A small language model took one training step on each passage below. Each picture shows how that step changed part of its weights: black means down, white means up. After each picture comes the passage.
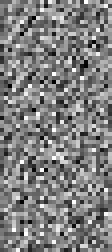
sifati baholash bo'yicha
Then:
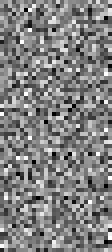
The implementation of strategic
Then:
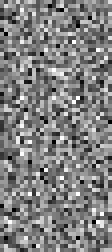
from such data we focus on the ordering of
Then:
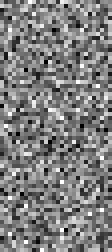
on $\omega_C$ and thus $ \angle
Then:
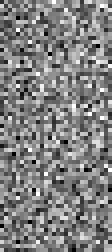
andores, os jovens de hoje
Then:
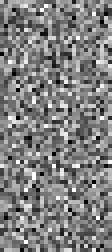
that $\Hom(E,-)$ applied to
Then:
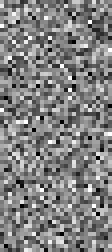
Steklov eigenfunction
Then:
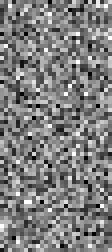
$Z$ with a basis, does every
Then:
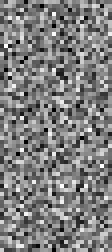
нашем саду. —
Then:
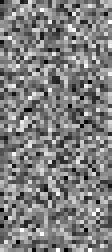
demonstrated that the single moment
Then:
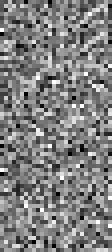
get $mr N= \mbox{number of
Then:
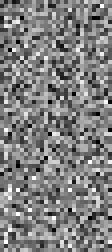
особливо ваблять.
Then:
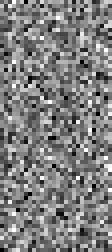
paydo bo'ladi. shunday
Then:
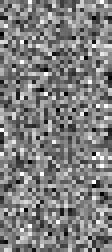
will lead to over-expression of
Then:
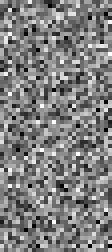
a state where it easily passes
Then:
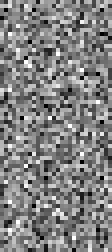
asosiy moddalariga turli
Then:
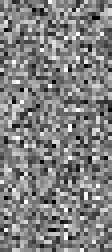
Shu bilan birga, raqamli
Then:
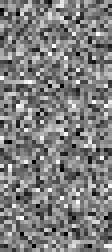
operator with a coefficient called {\it the
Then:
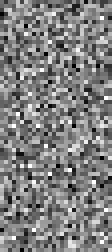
$A^l$ for any positive integer
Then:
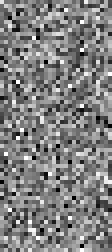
a module $A$, if existing, is
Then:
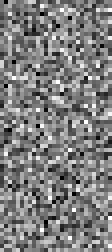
lemma above is no longer true in
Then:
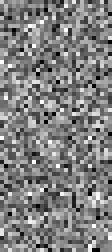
Linear operators, Factorization}
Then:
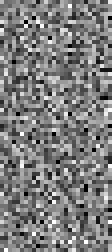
uma das alternativas para
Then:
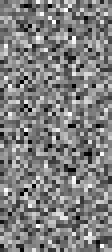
(2) The orange-annotated
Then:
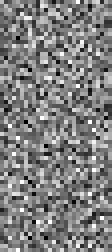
an example, let us consider the function
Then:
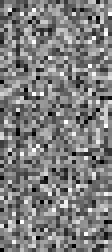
a reasonable condition the solution is
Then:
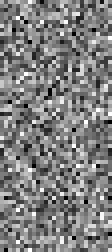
of lower bound} In this section we give
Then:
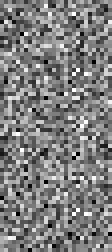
order $n$ satisfying the inequality
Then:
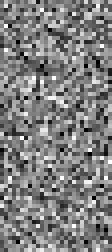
explicit matrix elements of the fusion matrix
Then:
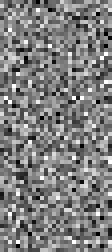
some easy-to-verify properties
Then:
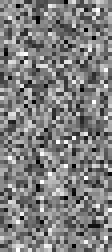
bo'lsak, Vatanimizda
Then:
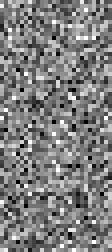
Rishlan Ájiniyaz
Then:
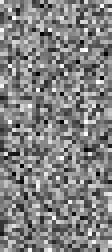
a smooth cutoff function supported away
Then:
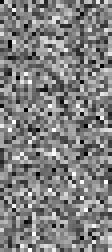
inicialmente la filtración de las
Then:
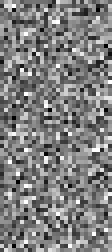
has only real zeros. Then the function \[
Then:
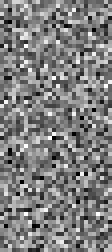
responsável por instituir a
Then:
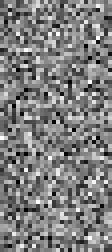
des Coachingverfahren Beide
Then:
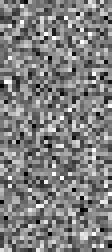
and an argument to this effect in
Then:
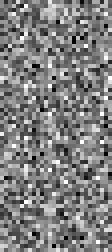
hamda raqobatbardoshlikni
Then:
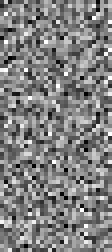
identified with the ring of polynomials
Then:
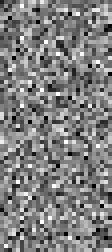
given by a (minimal) Weierstrass
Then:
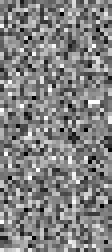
Ukraine, Novoselky A
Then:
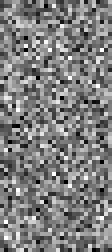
Sepatu (*Hibiscus
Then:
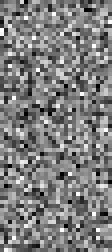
у вищій школі є
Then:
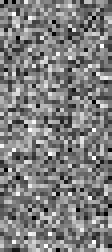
$\Qbar \subseteq \C$ be the
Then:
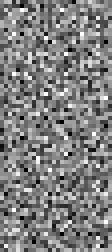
dastur, elektr va
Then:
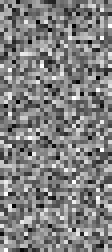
{\it Proof.} Directly follows by Theorem
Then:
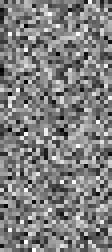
$[-\infty,\infty]$ for the
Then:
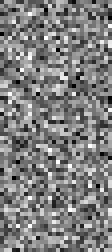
of singularities of their affine
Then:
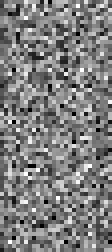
t))$ and $\psi'_\varepsilon(t)
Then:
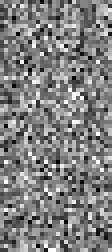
that there exists a positive constant $k>0$ such
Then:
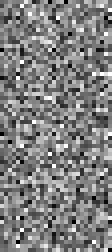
científica**. São
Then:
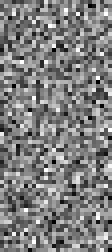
the set of all $1$-dimensional over
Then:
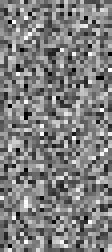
на міжнародному
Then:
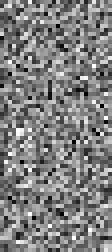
be a power of an odd prime,
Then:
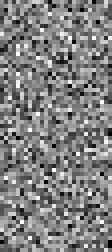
$A, B$ are arbitrary
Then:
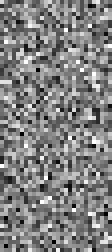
of Hilbert spaces; indeed,
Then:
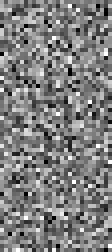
nombre a los casos hasta
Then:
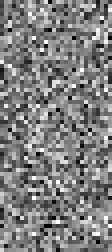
qui visitent les fleurs des
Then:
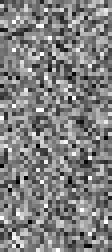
x_3}+\frac{\partial}{\partial \,
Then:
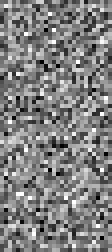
pair $(X, \Delta)$ is
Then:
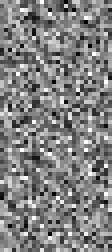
di valorizzare il pensiero di
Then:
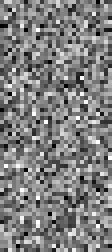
став рекордним за
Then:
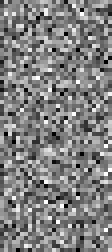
die ligt beneden de
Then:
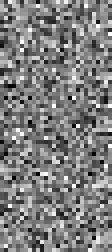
from commutativity of the diagram
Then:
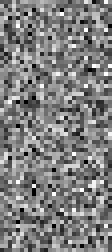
Kâzım Efendi'nin
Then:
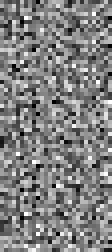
و المجموع
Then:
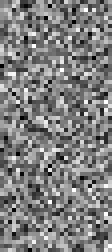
anak. Penelitian ini
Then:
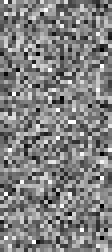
Jedoch werden aus
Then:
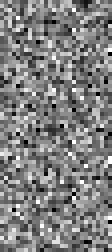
muhiti yaratiladi 3 "ikki
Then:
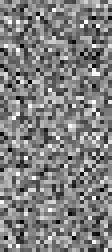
Escola. Disponível em:
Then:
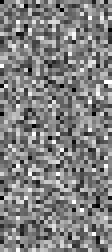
ficando mais complexa, e eu,
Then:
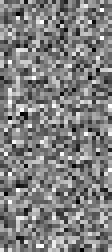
Salud OMS ya que es uno
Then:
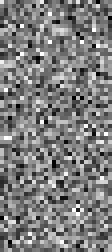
the intersection $T_\cmp\cap
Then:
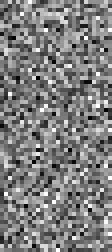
of $p_5$, the length
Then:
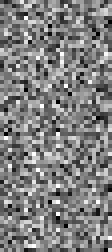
por HPLC. La actividad
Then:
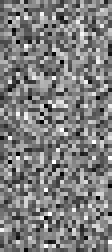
Закон України від
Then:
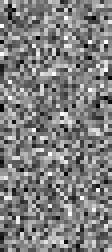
the orthogonal projection
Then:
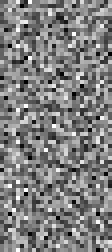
sari intilishi, unga
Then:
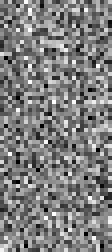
of this homomorphism is the normal
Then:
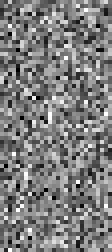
these problems are solved using differential equations with
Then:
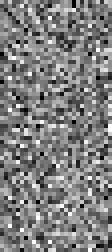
muestra un error promedio de
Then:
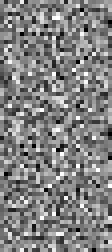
3. Ўзбекистон
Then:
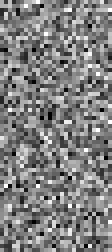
$\mathbf{H}_n(q)$, which is a
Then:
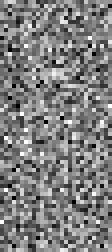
advance on what portions of the boundary each
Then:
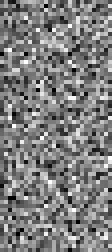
(les paramètres) forment un point
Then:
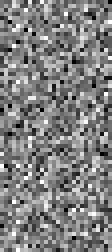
fikrlash ko'nikmalariga
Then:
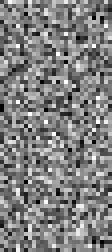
% de estos casos desarrollan
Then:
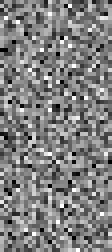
de História estar atento às
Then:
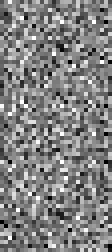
\end{center} \bigskip\bigskip
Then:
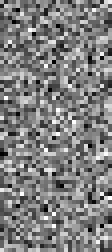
is also the same for all sufficiently large
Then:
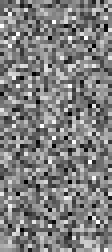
okyanuslarda yaşayan
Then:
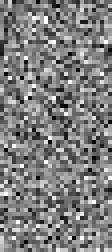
hence, $X$ is compact
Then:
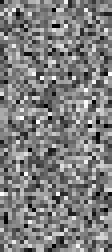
cual para Waichman, (2016),
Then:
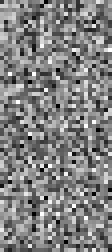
só e inadmissível o
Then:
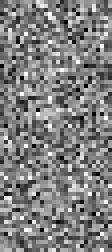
$Z$ satisfies condition (B). We know
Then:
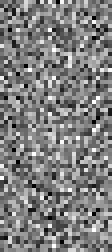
Unggulan Nasional
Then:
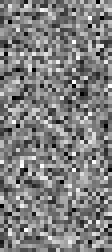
bo‘lajak ona uchun
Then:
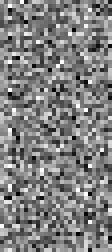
(Ребриха, 54
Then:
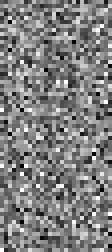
на функционирование
